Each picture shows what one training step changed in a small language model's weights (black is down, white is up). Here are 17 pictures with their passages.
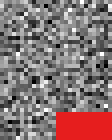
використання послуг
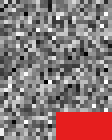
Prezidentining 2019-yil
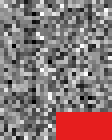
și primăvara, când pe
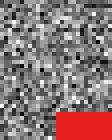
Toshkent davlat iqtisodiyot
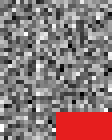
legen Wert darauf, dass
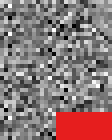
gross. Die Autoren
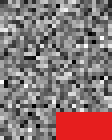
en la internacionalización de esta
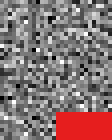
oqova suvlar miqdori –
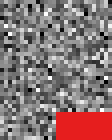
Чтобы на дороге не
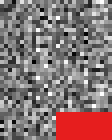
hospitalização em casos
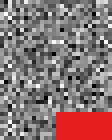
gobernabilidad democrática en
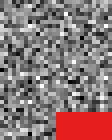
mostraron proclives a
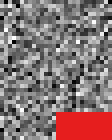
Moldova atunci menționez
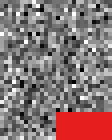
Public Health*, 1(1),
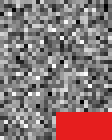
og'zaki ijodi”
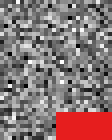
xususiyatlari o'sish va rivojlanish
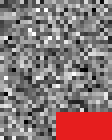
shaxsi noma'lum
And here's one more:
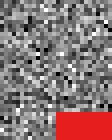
задачи, плановые
